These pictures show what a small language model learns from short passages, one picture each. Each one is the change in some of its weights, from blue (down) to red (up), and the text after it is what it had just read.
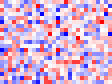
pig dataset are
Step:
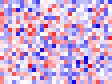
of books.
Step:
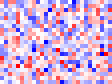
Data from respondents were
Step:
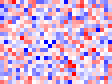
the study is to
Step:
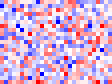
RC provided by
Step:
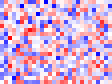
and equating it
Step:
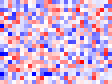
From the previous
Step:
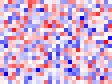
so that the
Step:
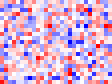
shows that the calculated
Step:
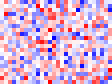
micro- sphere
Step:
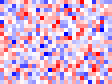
two phenyl
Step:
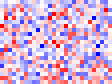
silk fibers
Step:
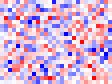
On further investigation
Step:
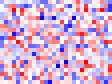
the extraction of
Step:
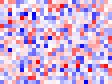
less than half
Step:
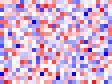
errors then it states
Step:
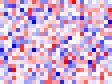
out upon complement
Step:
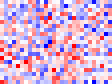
drug in question.
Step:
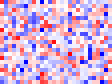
method, we
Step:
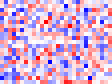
approaches used and similar
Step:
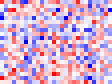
configure the
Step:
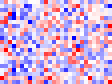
TABLE I
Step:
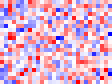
back (and which
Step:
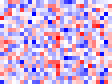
year rate of
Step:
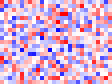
filling in
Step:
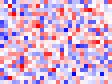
aid of the
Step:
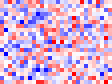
have been formed
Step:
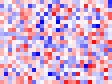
unrelated or
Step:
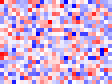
this study, there
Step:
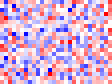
chemicals on
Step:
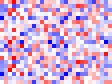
the number of
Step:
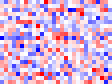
At constant dust
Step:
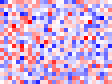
of guava
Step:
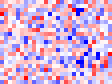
making it publicly
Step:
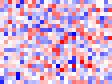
of each variety in
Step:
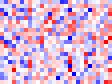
papers presented on
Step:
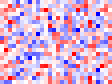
67 sets of
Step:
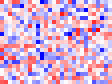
in time carbon
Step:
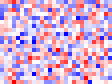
the growing demand
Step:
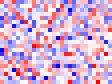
this data file
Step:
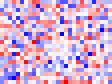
both plants and
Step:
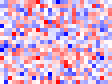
challenging and may
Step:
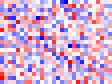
interests The authors
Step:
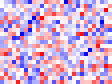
symmetrical distribution
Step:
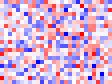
appropriate size of workers
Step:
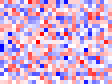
serving the
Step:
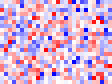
present time.
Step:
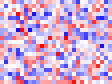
and LSD post
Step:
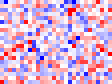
as fascists
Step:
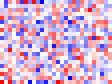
of iris
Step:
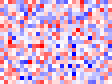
has an associated
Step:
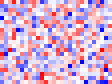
the type we are
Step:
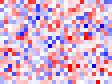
allow to monitor
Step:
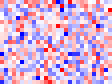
especially important with respect
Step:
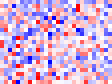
FPI scores
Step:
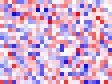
met? The challenges
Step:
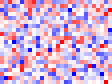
on requirement of
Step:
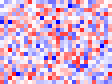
with saline.
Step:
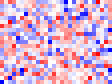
education has reduced us
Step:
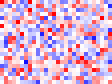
*the interest of
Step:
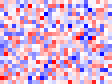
those displaced from
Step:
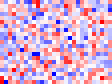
habits and
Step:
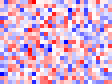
update the methods
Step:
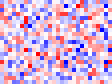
mixture was
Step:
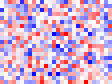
very high resolution
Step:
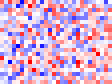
of the underlying
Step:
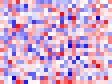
approaching, and
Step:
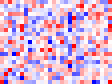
islands previously
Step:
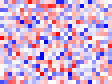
about new journal
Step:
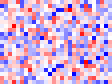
farmers turn to
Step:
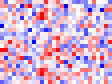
diagram of
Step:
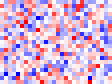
after 2 and 3
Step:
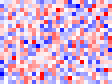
examine the responses
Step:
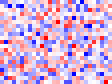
1st hour of
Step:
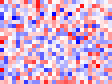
and Strongly
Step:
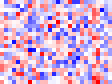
received data. The
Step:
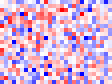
moral values
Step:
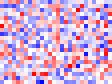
studies at a
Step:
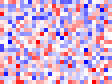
years, ranging
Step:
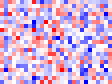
result, it is
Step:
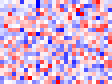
consistent motor actions
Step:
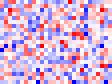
start moving into
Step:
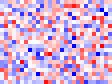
In future project we
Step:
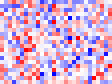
care institutions.
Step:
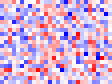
order to acquire
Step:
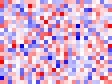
used for converting
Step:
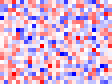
the dispersion
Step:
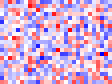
for this study were
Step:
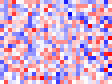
reveals that the
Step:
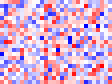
departments to
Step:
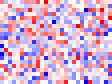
not minding
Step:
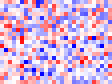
states of the patient
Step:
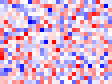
absorbed in the
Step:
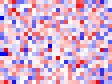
the concentrations are not
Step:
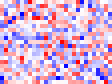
internet usage
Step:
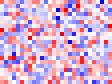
in this layer is
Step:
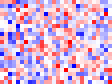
CKD in
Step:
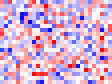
need for a
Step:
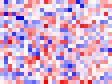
current and former
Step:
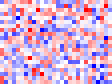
in dental practice
